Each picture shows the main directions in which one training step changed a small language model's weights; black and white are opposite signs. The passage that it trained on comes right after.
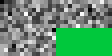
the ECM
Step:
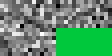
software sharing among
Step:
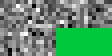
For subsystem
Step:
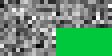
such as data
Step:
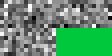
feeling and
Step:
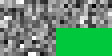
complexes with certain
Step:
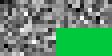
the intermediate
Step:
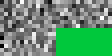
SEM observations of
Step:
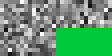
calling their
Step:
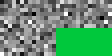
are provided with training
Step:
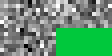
done by all the
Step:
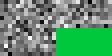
Example Let
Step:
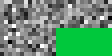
and interfering
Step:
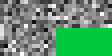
it enables
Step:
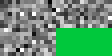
power and high
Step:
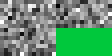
another point of
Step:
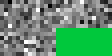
N (micro
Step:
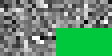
plate with different
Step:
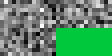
submitted to
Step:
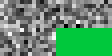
of mental
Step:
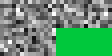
facade system can
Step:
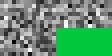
test results conducted with
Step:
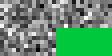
was first recognized
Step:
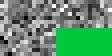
was emphasized that
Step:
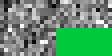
ranged from
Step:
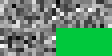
of Management and
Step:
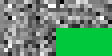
5.0 within
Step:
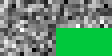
outcomes nor
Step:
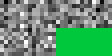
reaction path consistent with
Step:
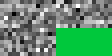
participants of this study
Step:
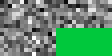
from the small
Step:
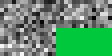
as yet
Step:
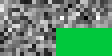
aims to add scientific
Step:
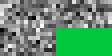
among the participants
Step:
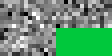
shall wait and
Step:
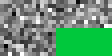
consider a larger sample
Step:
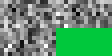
associated specific activities,
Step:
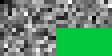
the threshold behavior of
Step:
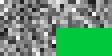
with all the
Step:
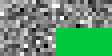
during the period
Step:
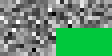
This network can be
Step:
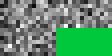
of soil, land
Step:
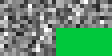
teacher professional development
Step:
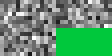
cut into small
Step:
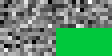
men and women,
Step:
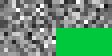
paragraph 3
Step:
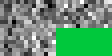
50 WG with
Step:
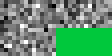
pregnant women
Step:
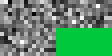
also noticed
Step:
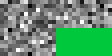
English might apply
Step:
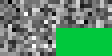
satisfied all the
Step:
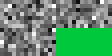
5: Wind
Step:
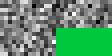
locally with 200
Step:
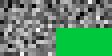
first taken from the
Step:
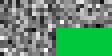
fully mature
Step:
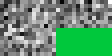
impairment of
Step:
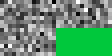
basal mass
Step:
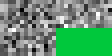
review may provide the
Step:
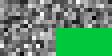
latest review
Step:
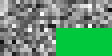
showed moderate
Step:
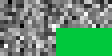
0 if not
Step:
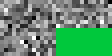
could watch the
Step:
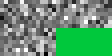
Why does this
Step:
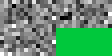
and Methods:
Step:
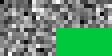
gap Despite
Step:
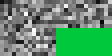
the workers that
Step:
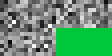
Technical Science,
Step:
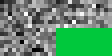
the United
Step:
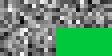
science & technology
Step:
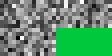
of Mechanical
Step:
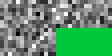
waste management system.
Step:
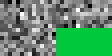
output of the
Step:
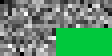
the modulated
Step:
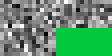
to trees
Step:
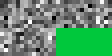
gained research
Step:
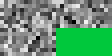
to a great degree
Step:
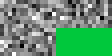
a lot,
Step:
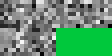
of the presented analysis
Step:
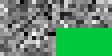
has produced benefits in
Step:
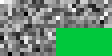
the oxygen
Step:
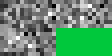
Centro and
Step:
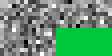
were overweight
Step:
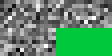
see the multiple
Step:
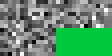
project information from
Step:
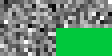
phase. In this
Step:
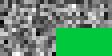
to continue the
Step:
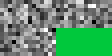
address fragmentation
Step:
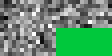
experimental results show the
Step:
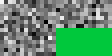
m childhood normal
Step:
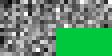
their application in the
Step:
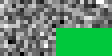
of larger partnership
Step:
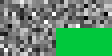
lesion had
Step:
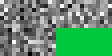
with an average age
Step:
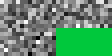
architectures, applications
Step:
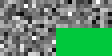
that provide learners with
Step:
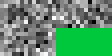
and interactions between
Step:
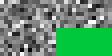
to census
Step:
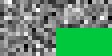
and ember
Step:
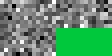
it. This
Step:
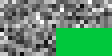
as a mechanism for
